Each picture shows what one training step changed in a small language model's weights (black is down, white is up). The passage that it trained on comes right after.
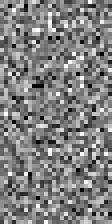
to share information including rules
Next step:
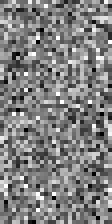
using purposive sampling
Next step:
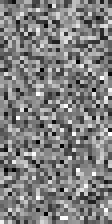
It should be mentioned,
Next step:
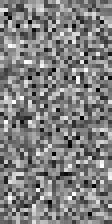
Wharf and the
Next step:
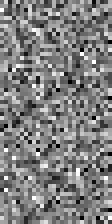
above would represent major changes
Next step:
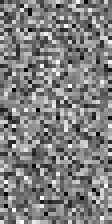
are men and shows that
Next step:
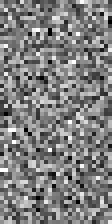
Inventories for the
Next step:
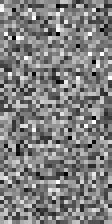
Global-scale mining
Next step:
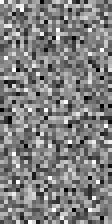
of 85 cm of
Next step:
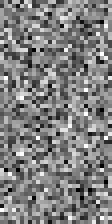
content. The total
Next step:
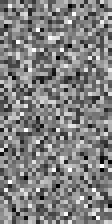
characterize this field.
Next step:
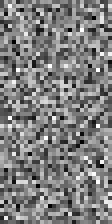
of a work of the
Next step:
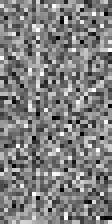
maximum power point tracking
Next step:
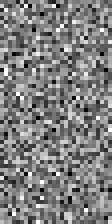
attractive solution procedure.
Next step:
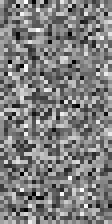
mandate. Secondary
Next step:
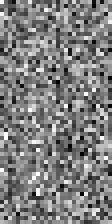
guarantee a maximum deviation
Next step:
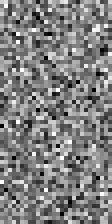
Keywords - Single
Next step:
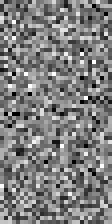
(2). Although
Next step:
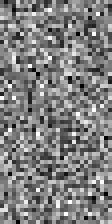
of the factor flow was
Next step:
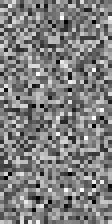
management is one of the
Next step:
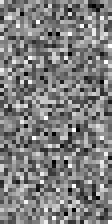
Fixed Selected
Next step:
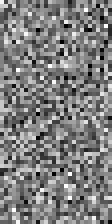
of pixel classification confidence
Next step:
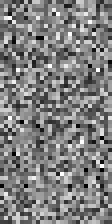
of a population is required
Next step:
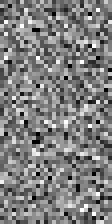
to defend themselves from
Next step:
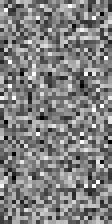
the determination of the
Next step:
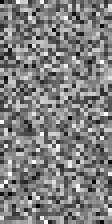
destabilisation mechanisms are
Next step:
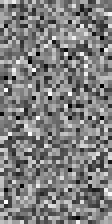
2, Center
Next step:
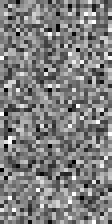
Survey by the Deep
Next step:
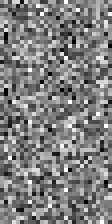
system. C.
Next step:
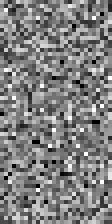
the results for the
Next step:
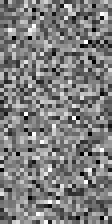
(SC) activated
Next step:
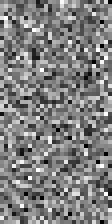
others. We lift
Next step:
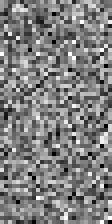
experienced/engaged countries
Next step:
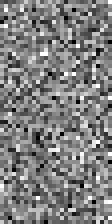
robust walking
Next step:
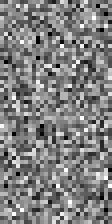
prevention of breast
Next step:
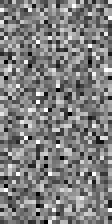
has not achieved its goal
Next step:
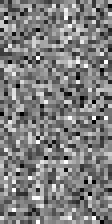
can bring about strategic
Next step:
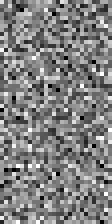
country, it is highly
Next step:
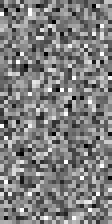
environment. - There should
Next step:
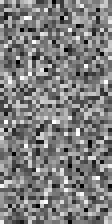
equations for species transport in
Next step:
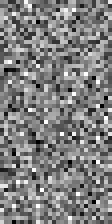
consisted of 15 items
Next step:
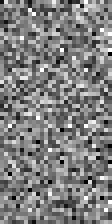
warmer than the middle
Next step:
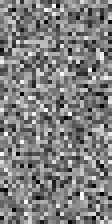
with a total solids
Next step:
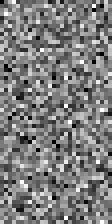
sector. Specifically,
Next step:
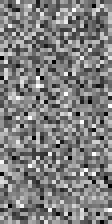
researchers have identified characteristics of
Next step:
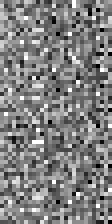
mystery of
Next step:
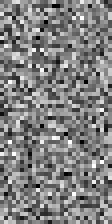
coverage in the spatial
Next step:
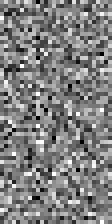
examples about the range of
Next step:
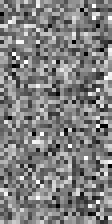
propose a new ranking
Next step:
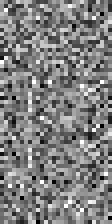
the first point of
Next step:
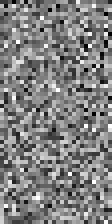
silica, certain industrial
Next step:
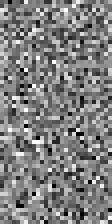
students to observe how to
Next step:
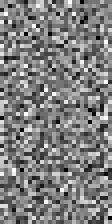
4,200 respondents
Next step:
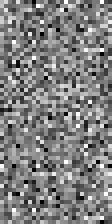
used in agreement as a
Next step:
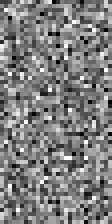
ESG dimension considered and
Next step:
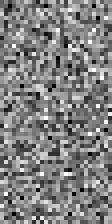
targets? What are the
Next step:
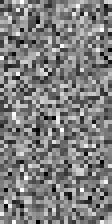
produced over 5.4
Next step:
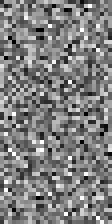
that accurately reflect their experiences
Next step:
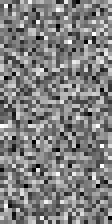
while PWB was assessed
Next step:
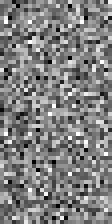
Extremists since
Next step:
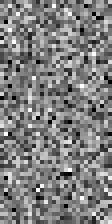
seen from the summary
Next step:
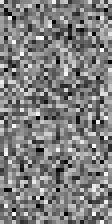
are planned to be conducted
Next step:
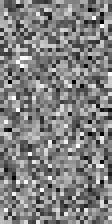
a sequence of linear
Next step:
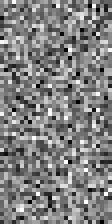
results. The weighting
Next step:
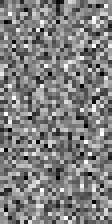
to be under the age
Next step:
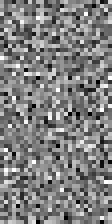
malposition, as
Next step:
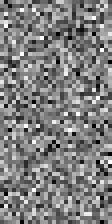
are a major part of
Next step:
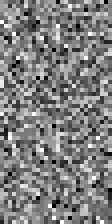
both networks could increase the
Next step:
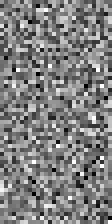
Controller of
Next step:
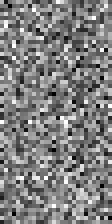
is a crucial requirement to
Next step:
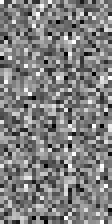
study; objectives were
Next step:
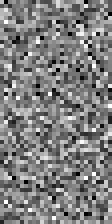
the antidepressant
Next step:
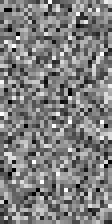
work on stochastic
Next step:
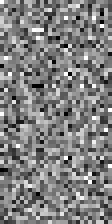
new insights into the complex
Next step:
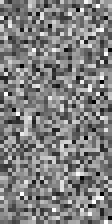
tests performed over a
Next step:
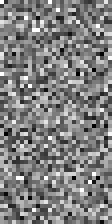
steps to tackle
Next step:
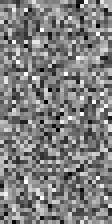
and changes to consent -
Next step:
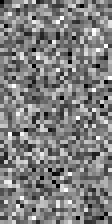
biofilms and
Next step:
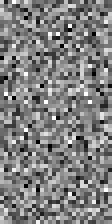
and Saina
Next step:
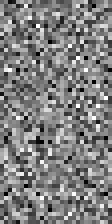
government chooses the
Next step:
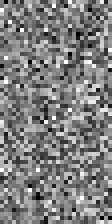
given that under their approaches
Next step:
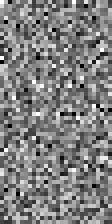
With this kind of contact
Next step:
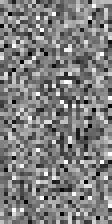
conditions through natural infection by
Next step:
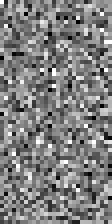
perimeter of 2
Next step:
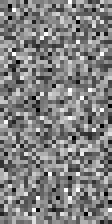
the brake thermal efficiency
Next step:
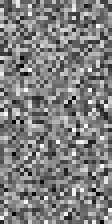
contracts in 2017.
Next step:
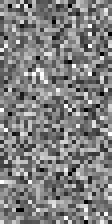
North America. However,
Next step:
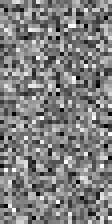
section, we outline
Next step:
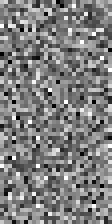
stress was found to be
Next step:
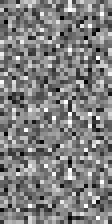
test facility created for this
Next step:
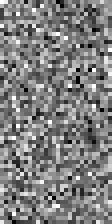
of perceived stress. It
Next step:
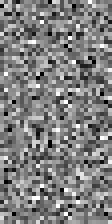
In e-learning,
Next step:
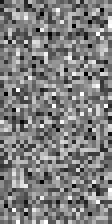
and positive impact of transfer
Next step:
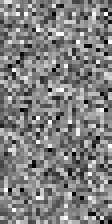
— shed from comparative
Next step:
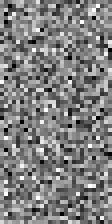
this study will become a
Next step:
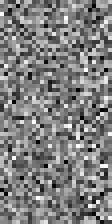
generating a high level of
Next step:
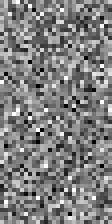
user, among others.
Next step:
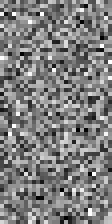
traction vs.
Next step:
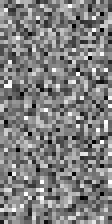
the “tender
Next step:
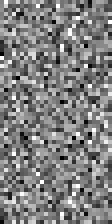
on steam temperature, mechanical
